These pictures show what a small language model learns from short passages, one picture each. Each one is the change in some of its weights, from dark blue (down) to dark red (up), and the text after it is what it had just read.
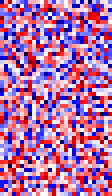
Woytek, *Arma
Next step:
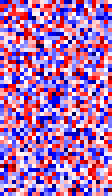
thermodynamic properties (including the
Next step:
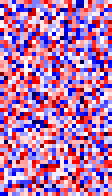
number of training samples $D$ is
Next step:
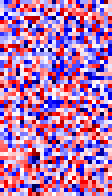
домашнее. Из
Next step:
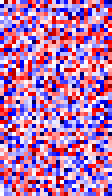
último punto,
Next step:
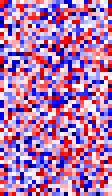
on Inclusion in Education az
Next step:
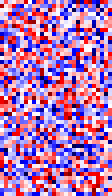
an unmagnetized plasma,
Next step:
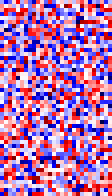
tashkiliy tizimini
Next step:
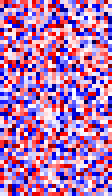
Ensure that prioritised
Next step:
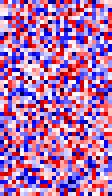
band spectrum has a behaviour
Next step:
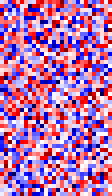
investors, financial advisor
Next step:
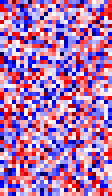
Sendo assim, a escolha
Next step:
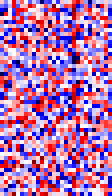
tornando possível a
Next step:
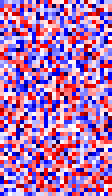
We propose to make it finite defining
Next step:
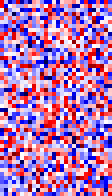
particle should be fore-aft
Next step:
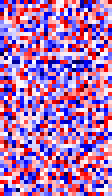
are completely antisymmetric and
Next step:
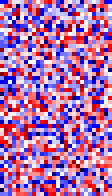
servicios financieros en los
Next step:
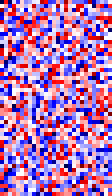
alohida diqqatga
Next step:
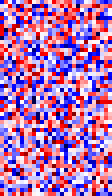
Lithuania / A.
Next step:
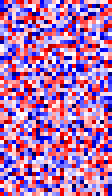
maorif ishlaridan chiqib
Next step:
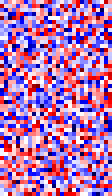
bizga zamonaviy va
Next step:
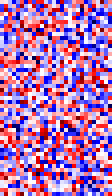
вывод о наличии у
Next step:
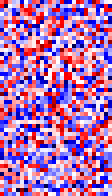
and thus being hidden. Figure
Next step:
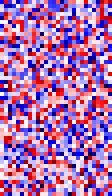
a multi-domain state. This
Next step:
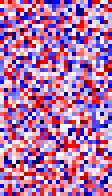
emission and varying the frequency of
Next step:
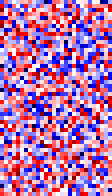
un estrato medio dados los
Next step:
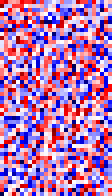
surgical pathology of head and
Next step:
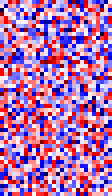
shared storage layer can also
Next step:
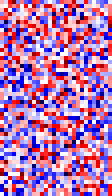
neutral $K$ mesons and
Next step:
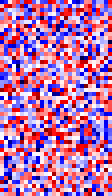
in addition to the positional distribution
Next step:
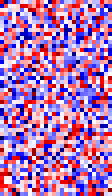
wavelength limit of $\epsilon$
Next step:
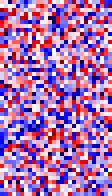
2-directions are aligned
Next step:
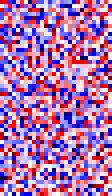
ondernemingen tot
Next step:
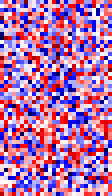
therefore conclude that a massless
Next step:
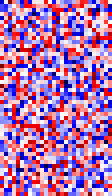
F}_k {\boldsymbol
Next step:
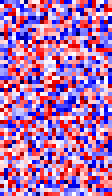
m. Two types of protein
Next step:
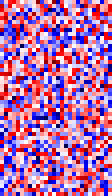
Selection of particles with the above introduced
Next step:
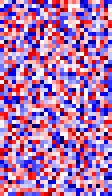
apoio específicos para
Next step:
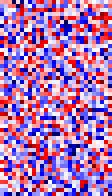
an \texttt{int}. The
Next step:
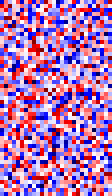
in every kind of applications where
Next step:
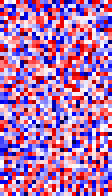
template for regeneration and,
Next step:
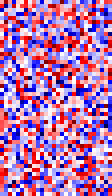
To enable users dispersed all
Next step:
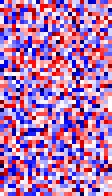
mendukung suksesnya
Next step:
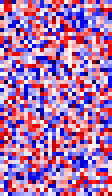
/ Systèmes d'information
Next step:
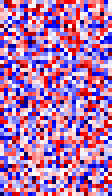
calculating the expectation value of the
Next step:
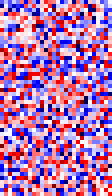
jalb qilinib, bu
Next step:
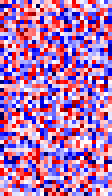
respectively. Experiential teaching
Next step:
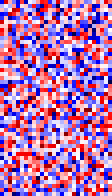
international context. The goals of this
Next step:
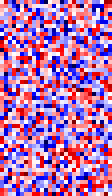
independent, fuller and
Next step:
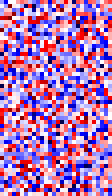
The minimal scotogenic model
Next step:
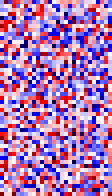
pour caractériser les
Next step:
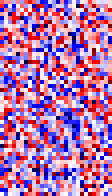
algorithms. \end{abstract}
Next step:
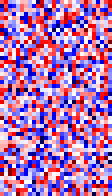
Liquidity Preference
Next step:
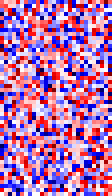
uchun klasterlarga
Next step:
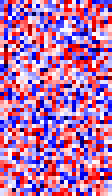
to adapt to modern requirements.
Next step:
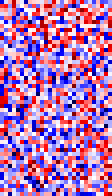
building* Keywords:
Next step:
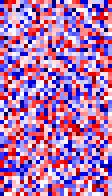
Utilizando a licença
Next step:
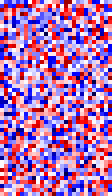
stratified shear flows because
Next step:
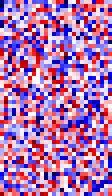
computed the following parametric correlation function:
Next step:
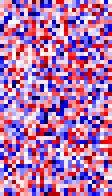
To fully support processing a
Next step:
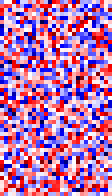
respublikaning barcha
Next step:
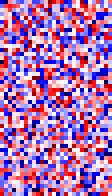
information isotropically along the graph,
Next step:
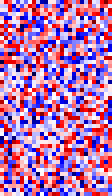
of this paper would like to give
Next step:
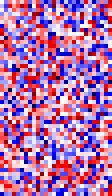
horizon in the cotangent
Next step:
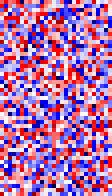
of [4] and EVID
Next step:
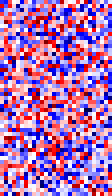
control over the device. The stop
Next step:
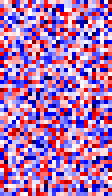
odatlar yuridik
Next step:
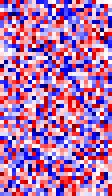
[9] require a voltage
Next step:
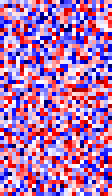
To provide an overview of different
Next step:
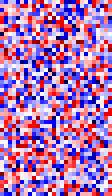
после выхода в
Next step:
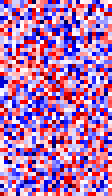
para poder governar as
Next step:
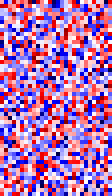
states and measurements explicit while preserving
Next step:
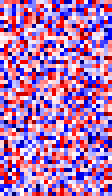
the structural information captured by
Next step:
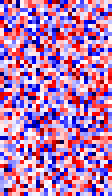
Resultados da Análise e
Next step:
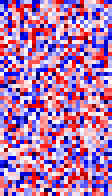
of the coupled resonator system.
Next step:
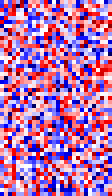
bar potential. Therefore, the density distribution changes
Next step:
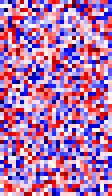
Almeida Lopes et al.,
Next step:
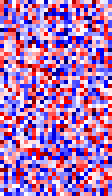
Integral Spar Concept This concept
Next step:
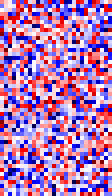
na Slovensku
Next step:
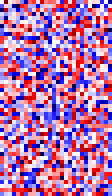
nimalarga e'tibor
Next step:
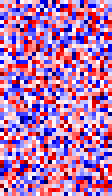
the base $2$, respectively.
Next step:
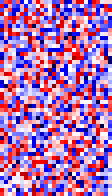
in the case of Sz~74,
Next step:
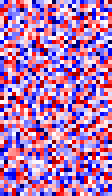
Faso 6 Figure 2:
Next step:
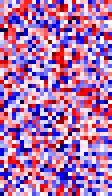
Variables (EVs) as
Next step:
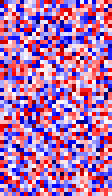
under consideration and has to be
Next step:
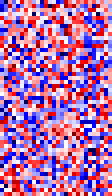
particularly verb forms with
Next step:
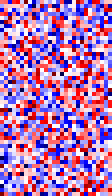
examples of characterizing features of the
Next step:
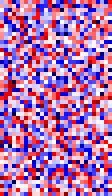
some modes of oscillation cannot be
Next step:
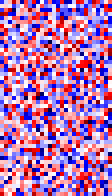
visualization, writing the original
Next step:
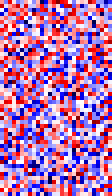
of Use positively influences
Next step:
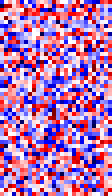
is post-synthetically modified
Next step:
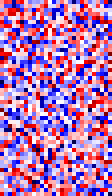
Estelami, H.
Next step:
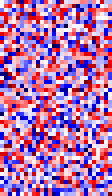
cases, because the city and
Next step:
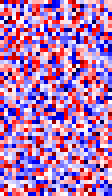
might be the dominant mechanism. The
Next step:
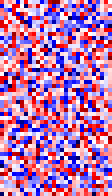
abscess on C.T. They
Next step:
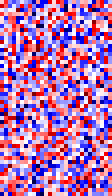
the solute molecules into the
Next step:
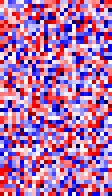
reguli obligatorii.
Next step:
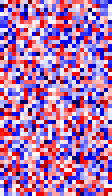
laboratoriais, mediante
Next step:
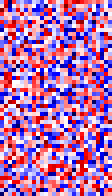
transformation of roads into
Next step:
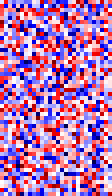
loss cone angle cosine
